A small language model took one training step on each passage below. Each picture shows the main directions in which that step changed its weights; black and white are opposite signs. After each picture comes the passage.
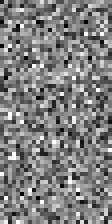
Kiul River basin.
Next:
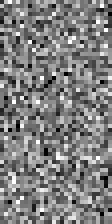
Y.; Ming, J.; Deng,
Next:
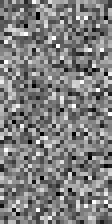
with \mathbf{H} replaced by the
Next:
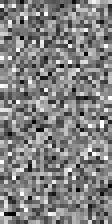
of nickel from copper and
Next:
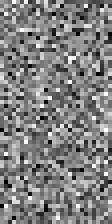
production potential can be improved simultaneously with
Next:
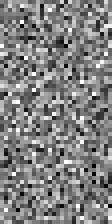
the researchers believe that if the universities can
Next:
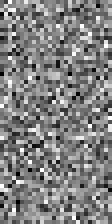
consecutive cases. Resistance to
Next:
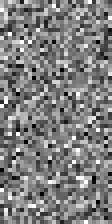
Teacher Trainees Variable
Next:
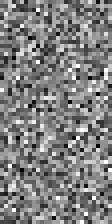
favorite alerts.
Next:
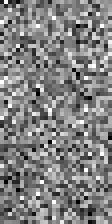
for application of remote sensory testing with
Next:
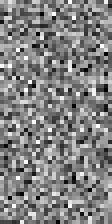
have the support to do this?), technology and
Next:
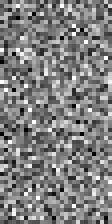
and the article review. F. Mascari
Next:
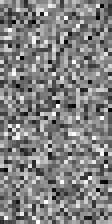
of worms treated with *S.
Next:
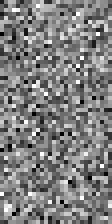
fms-like tyrosine
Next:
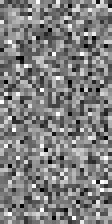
2.1.1. Membrane A
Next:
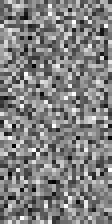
all the coefficients which have been obtained by
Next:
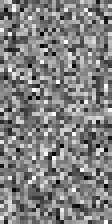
ASHRAE Comfort
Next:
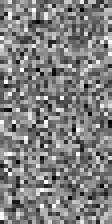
data analysis. Here we present two major
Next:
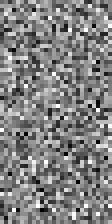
through example. Exemplary method is a
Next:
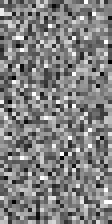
1995). Towards the end of the
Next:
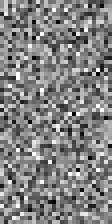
loss, respectively, with multiple reduction ratios
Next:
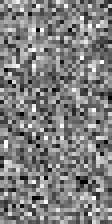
of histamine H1 receptors
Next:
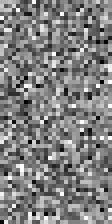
field, is an honorable and difficult
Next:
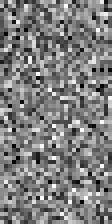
shows that gamma cor- rection did not
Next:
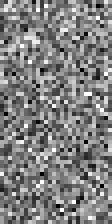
fever, disturbance of cons.,
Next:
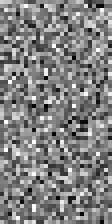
it is necessary to keep these places
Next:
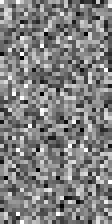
which the article has been submitted; and
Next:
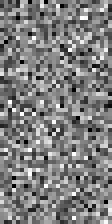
role of the oral microbiome in
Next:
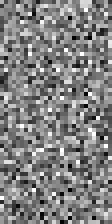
positive men, median ALT was
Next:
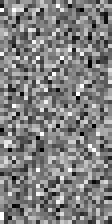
monitor rice crops and aim to
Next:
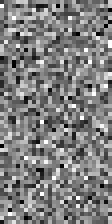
along the centre of a bay, which
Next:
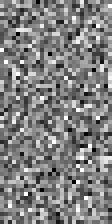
year 2017 by Nermin Bayar et
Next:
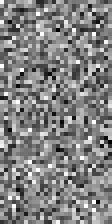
Kumar³ ¹Senior
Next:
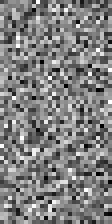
thread diameter, spacing and
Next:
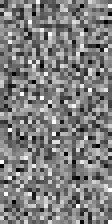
getting the services of an advocate or
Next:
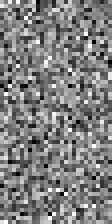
last last + others (not all)
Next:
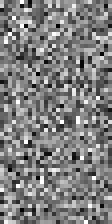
partner and approved by the GA
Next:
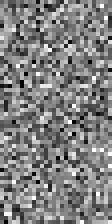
these surface accounts that are engaged in influence
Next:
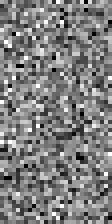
Predicted Value Positive
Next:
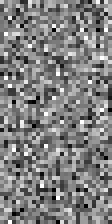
world view” (Ravetz,
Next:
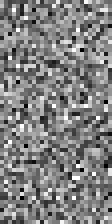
Verbal consent was taken and the
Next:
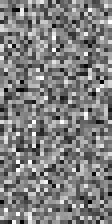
definition of an RfD was written in
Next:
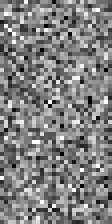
LITHUANIA The article
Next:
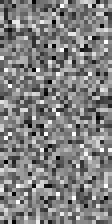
Borrowing Tools from
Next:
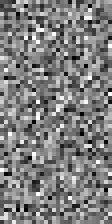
It serves to select priority areas in
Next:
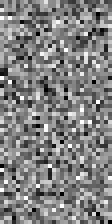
profile compared to curve 2. The parameter
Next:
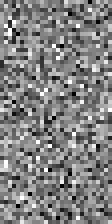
self-esteem and social media
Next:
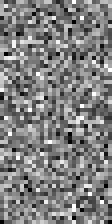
from a within-system perspective and an
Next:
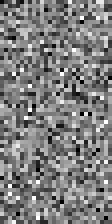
kidney with normal left
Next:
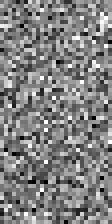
identified earlier and remains a key finding
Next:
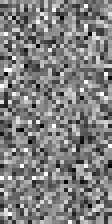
type of systems and the state of the art
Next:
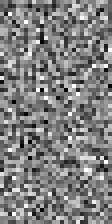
yellowish brown in
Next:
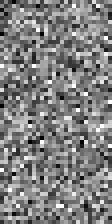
into data availability and preliminary
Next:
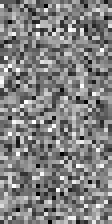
Social Media Bluesky:
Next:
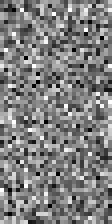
track is perpendicular to the
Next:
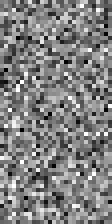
which are specified with the following notation
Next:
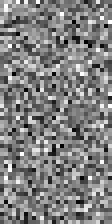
satisfaction on a global scale. Objectives:
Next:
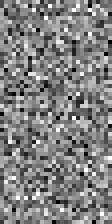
the Romanian education system also aimed
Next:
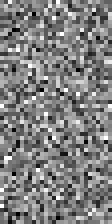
being in the high weight gain group among individuals
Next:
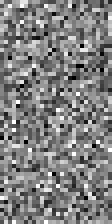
MAP and SBP most in this
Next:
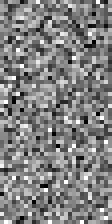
. SOURCE Corylus
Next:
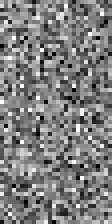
make sure we know the consequences of
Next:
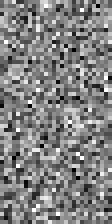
behaviour analysed using MBAL,
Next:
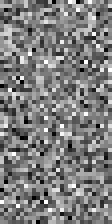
are Christian-derived. By
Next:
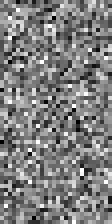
Action Orientation 11 Organizational members
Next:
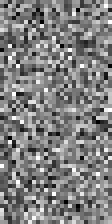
to the renewal of all spheres
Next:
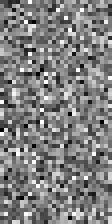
possible developments needed in the area of law through
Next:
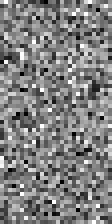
regarding the charm for tertian fever
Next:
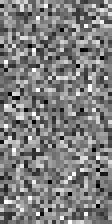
of key issues in Assessment policy and practice
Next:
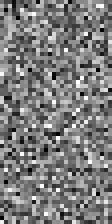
be due to the influence of body height,
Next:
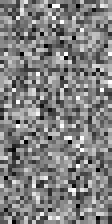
and therapeutic strategies grounded in
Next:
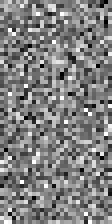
**Table 1** shows the results of six groups
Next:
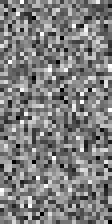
the Wazuh security platform [41]
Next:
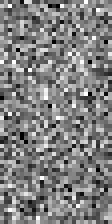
A Clinical StudySatish
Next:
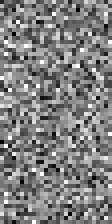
A complete understanding of functions forms the foundation for
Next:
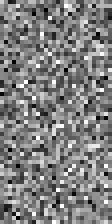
speaking, the accuracy of dummy
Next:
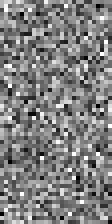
means that H0 is rejected and H1
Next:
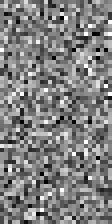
safety Avances en métodos
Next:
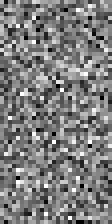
establish more technical colleges in Kano
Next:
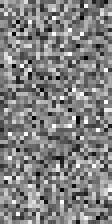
blocks are selected and loaded into the
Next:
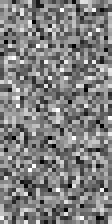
will be some series with a growth rate which
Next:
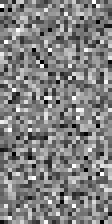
with variations in design, material and technology.
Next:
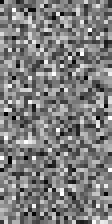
that is in the user’s viewport is
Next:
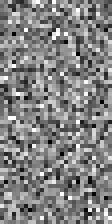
key-value database to persist chain
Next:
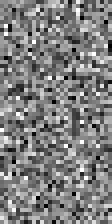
(within 48 hours),
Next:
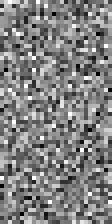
or complexity data” to strengthen the
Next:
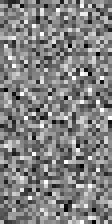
their work on the information given to them. The
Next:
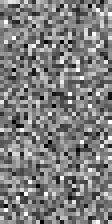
used by researchers to compare their results with the
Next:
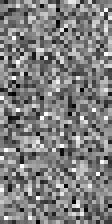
the development of urban residential areas across
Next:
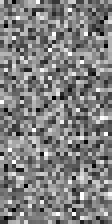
observed relationships, even if the statistical links
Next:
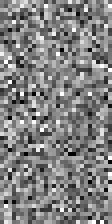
to the information that has been obtained; 3)
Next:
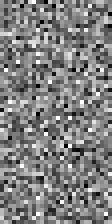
research highlights the significance of developing effective approaches to
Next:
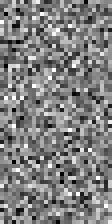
(48.4%) were current smokers
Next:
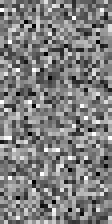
in extending the shelf life, safety
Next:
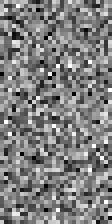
Turbines. *Renew.
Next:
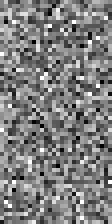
communications by the government's efforts.
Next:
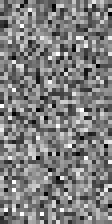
interviews and interviews. The findings reveal that participants considered
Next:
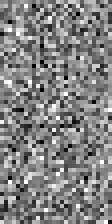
and loneliness indicating that positive and
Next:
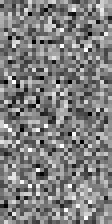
40% Time savings interface development
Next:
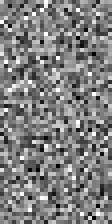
– axial “strain” and
